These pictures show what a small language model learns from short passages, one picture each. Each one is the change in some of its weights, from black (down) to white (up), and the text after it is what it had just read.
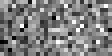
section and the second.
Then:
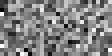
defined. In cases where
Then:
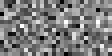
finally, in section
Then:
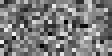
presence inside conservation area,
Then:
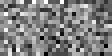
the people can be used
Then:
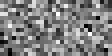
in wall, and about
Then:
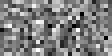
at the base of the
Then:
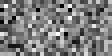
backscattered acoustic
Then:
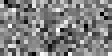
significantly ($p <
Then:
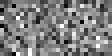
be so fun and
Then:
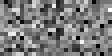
peak magnitude's tendency
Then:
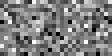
a dynamometer equipped
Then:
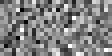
growth of 34 strains were
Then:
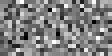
of mobile phones,
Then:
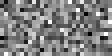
human resources. Internal
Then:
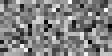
are first mixed, and
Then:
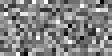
the Constitution of
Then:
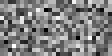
training the trees is:
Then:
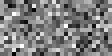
optics to concentrate
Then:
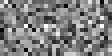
\quad B, C
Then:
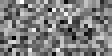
of professional and trainee
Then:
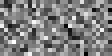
Clipping is not
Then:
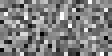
because of losing their
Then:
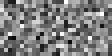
comes to segmenting an
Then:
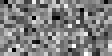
modern production techniques with many
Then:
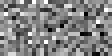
the main tools in
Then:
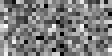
perceives an unknown outcome
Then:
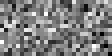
families should play more active
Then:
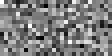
s (Fig.
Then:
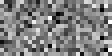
places and areas or places
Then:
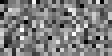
hydrolysis of
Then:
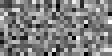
wk, and
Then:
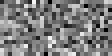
energy in their energy
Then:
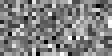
experiment (not shown)
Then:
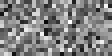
pathogens such as
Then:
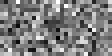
scavenging experiments
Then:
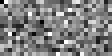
and maintenance. Now
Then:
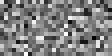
Dr. Gernot
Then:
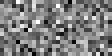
is situated between
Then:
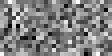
of a polynomial with
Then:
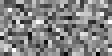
has the advantage of lower
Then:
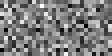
that can achieve improved performance
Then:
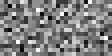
S12: Plot
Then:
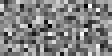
are required. These activities
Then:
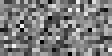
field component in the
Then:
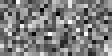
application of food systems.
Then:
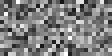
open science and public engagement
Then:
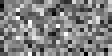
perceived exertion,
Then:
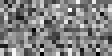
annual maximum and the mean
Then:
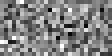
of both adults and
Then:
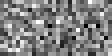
attainment of
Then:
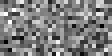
and potentially alter the nature
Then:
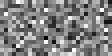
followed by 29% who
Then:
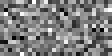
the external work environment and
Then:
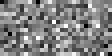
with cotton
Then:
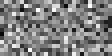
diameter, each fitted
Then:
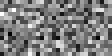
no longer significant because the
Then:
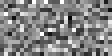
the arts field.
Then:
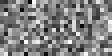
DEGs being not
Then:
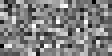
valuable plant for the development
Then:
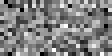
accelerated at lower
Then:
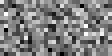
some nest lot of
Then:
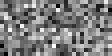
updated. Each note in
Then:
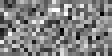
peer group influence, lack
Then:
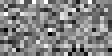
the pool of recent
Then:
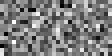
programme, an
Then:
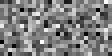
research presented in this paper
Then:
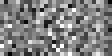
impact on the solving
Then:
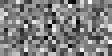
or subjective,
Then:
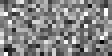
and other regulatory bodies like
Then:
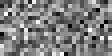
Seldom (%)
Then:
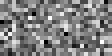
inevitably differ
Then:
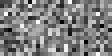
Saudi vision
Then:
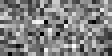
educational institutes developed in
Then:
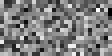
heavy engineering industry, machine
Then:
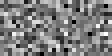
her desire.
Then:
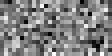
few studies have been conducted
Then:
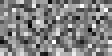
by the Institute for Research
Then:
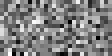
Project Website
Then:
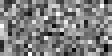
Greene and P.
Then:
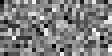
114 plant species
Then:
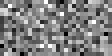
Linear Model.
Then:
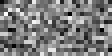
*do not explain the
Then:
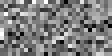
the decades, researchers identified
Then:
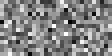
in harsh temperatures,
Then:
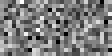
of malnutrition
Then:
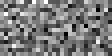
the limits that the product
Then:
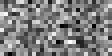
and future research perspectives*,
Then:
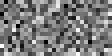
quality, as it can
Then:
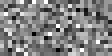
the contradictions.
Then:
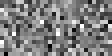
resources, own or
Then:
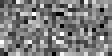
sparsity and
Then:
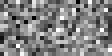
one of the most
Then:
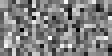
identity of the building
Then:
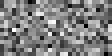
that occurs at $t
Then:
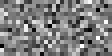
or false positive negative
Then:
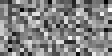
research and innovation under
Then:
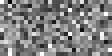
study. Intraoperative
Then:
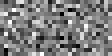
and acid to intermediate
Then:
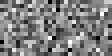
in-depth interviews
